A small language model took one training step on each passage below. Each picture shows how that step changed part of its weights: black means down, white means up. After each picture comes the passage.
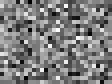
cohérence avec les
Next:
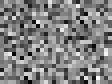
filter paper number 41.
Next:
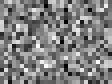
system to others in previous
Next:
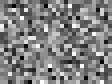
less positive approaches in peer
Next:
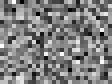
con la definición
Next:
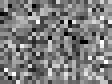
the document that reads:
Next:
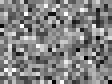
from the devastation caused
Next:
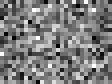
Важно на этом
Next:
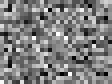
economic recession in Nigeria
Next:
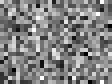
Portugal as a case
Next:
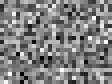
19 essay questions containing
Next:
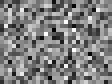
Fonte de alta
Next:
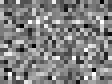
thereby improving the
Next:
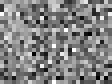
dry leaves of
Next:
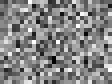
and how to invalidate
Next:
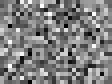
foydalanishi mumkin
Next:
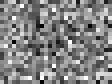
não apresentar problemas
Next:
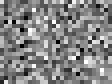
the subjects for general knowledge test
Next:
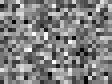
Agrios GN.
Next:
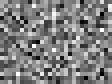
de tierra puede
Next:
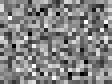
smoking opium and support
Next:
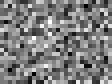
вақт давом
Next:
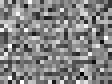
affected oral and facial
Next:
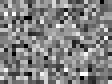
focused on Transforming
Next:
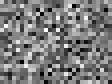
ideal tap weights in
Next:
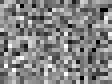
were based on satellite
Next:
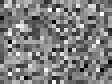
nội dung
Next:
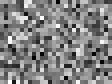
1.4 Contribuição
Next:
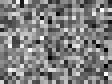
particularidades concretas de
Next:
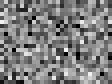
of the individual. As a result
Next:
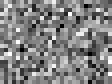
Heavy Metals.
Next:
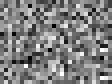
Taliban, is
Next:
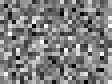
\text{Ker }
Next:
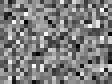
Critical Infrastructure
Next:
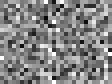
в бік більш
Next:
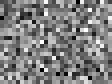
novelty requires further
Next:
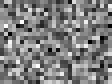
ppm en la corriente
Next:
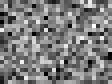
create jobs for the
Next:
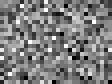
website had other points
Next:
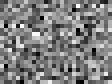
Die Leitung durch die
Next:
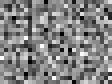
of after hand washing
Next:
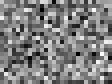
It is as basic as it
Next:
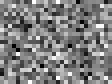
be highlighted. Ways
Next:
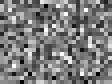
absences pour maladie,
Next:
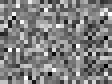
ações de equidade:
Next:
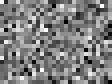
enables enhanced vocal
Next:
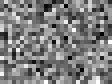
American political
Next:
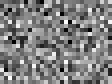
the Cd (II) in
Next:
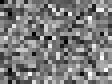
organizat demonstrează
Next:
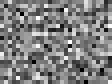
intergeracionalidade, dado
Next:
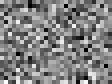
is essential. In this
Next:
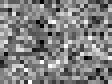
with oceanographic
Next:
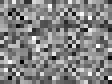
аспект его
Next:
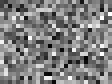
PEL, which is held
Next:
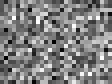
mengklik tombol
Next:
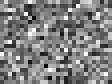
namadosen dengan tipe data
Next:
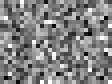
завтра, а
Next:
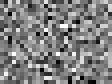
Metrology, National
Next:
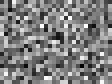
Fares, K.,
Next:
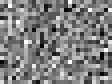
G., Martinet,
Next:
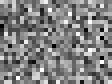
madaniy ongni
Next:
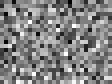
(XVII asr)
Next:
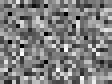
economic resources, particularly in the
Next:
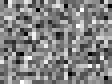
Tamils and no any
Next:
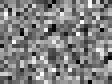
qilingan, bir turga
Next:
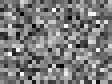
permeability*: The water
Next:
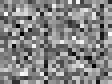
sont représentées par
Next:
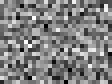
on eBay. I also
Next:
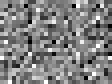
2. Umfrage:
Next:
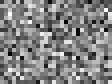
comunidade pelas funções que
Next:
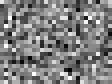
characteristics is applicable, it
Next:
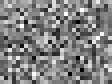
centrifugation into a
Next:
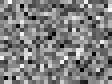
attribuite dal
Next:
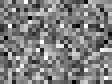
de las ciudades,
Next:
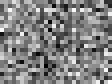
discriminator GAN model
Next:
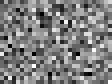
in the Constitution of
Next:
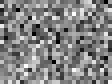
este artículo se
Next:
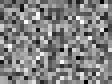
comfortable at work in
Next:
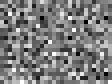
preparation, P.M.;
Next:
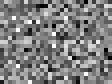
en los últimos
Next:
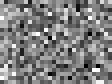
stable. The anglicized
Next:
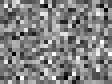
України від
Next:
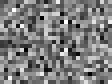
the fitness of each
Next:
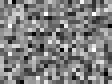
in the judicial
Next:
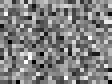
Deși această
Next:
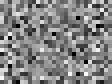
studies and research results. The results
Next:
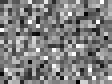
are denoted by the
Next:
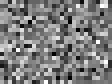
Pod red prof.
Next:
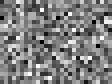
report, please feel
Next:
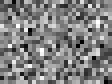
than situational or practical
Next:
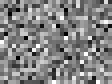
Кедров, Г.
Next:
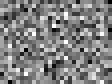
geral desta pesquisa
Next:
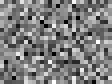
diagram of proposed network control
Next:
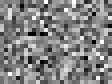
included in the deliverable
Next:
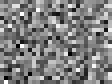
ImageJ: 25 years of
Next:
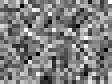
для реализации данного
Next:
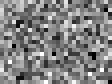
They function in the adaptive
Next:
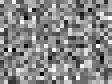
the model from policymaker
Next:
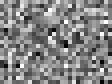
Rada, Hetman's
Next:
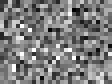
sharoitda sutka
